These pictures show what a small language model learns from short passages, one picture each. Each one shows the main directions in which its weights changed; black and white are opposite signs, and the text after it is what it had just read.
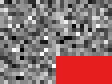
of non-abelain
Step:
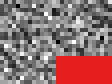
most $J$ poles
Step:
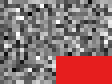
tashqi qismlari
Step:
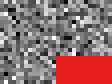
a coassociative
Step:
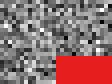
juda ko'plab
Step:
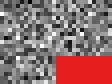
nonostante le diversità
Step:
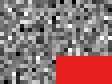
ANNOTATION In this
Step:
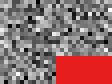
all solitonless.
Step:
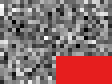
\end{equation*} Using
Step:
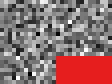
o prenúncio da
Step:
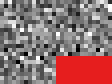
on $\gamma(G)$
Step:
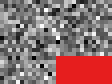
of similar length we would end
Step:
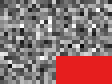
proof. \qed \bigskip
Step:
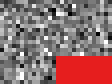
sequence of $n$ vertices
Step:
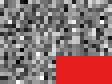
S(s) ds
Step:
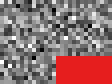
and $k\in \{
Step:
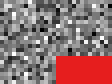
Dreier Abb.
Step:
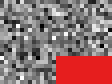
of $L$ as regular
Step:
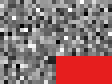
\vskip 7mm \noindent
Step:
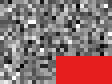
a supporting hyperplane
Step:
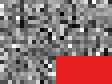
\begin{split} &
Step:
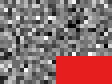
maps it is given by
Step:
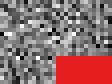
relacionado às condições
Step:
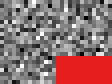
Следует вывод,
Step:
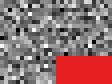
use the ordering of the
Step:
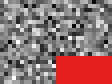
generating curves of minimal surfaces in
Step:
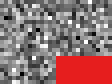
examples where the embedding of the
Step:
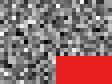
de las TIC realizado
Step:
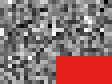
o potencial de transformar
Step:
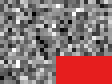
12 de novembro
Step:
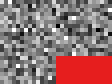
and an explicit lower bound,
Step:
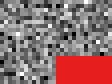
experimenta la sociedad
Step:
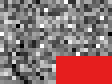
of the profession of
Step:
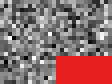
in his modularity
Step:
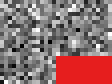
und deren Software zu
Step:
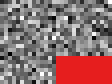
consider a framed holomorphic bundle
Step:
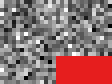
Debasis Das,
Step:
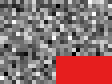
where $M$ is a
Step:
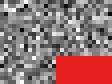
we will abbreviate
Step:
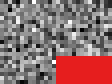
suggests that large
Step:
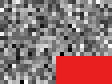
in retirement.
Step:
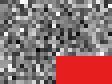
University Press, 2003.
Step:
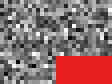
of Science and Technology
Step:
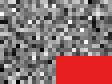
(2) follows from
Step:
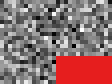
involved in the equations,
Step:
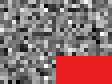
However, in each example,
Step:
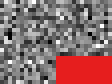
входить і
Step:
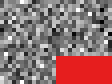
iqtisodiyot fanlari nomzodi,
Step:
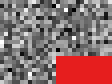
linearisation. We assume that
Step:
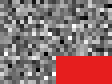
le faisceau
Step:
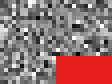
и Заргани са
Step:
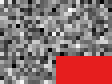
or zero determinant. Since
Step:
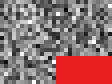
O ECA, foi o
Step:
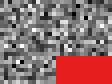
the cloud has all
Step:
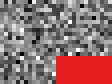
solution. As $\gamma$
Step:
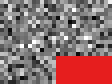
trivial - form. In the
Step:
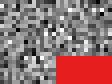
qirib bog'lanadi
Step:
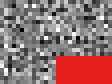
obtained at the end of the
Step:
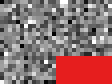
a gauge equivalence class
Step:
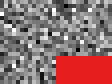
$k$ such that,
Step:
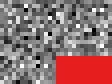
point of view of the
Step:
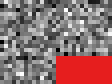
Sebagian besar
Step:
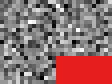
conceito de garantia
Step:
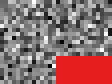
Эти изменения
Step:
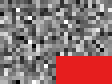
(3)$$ The dynamics described
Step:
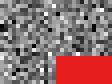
Bu usul tez va
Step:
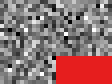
ushbu operatsiyalar
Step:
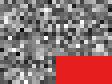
be the ideal of $
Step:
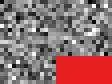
analytically and through data analysis
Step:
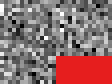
\end{equation} have
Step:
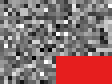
privado traducida
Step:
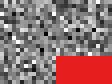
$F$ is defined as
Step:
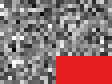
non esaurendo la
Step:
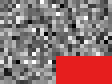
largement utilisés
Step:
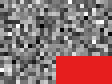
of equivariant cohomology,
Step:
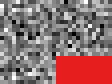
\end{align*} and
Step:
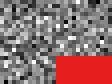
(в отличие от
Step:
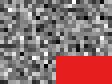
halaman seringkali
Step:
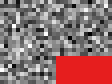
time in algebraic geometry there was
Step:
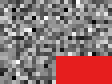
(see also the discussion in
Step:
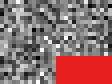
finite subsets of \ $\Bbb
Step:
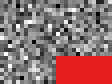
idades entre 40 a
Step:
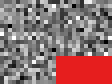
bedragen die als
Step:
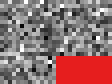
pressions horizontales sur
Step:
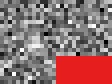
dari plastik atau
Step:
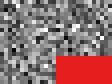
characteristics, but
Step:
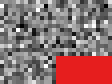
\left( \varepsilon
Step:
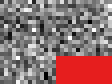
proving that $H$
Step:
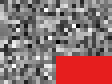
of Fedosov's original
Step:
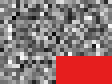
началом для
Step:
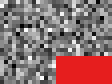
\date{} \maketitle
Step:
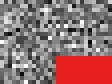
be the indiscrete groupoid
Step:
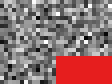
small-gain theorem of
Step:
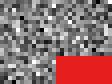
normal form' where $\Omega
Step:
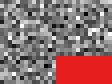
muhim jihatlardan biri
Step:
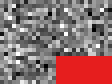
comprensión del mundo
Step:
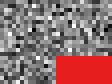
obtained from 24 hours of
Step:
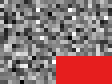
let $K$ be a
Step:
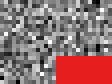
group structure. With the notation
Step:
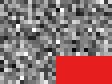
at least $n$
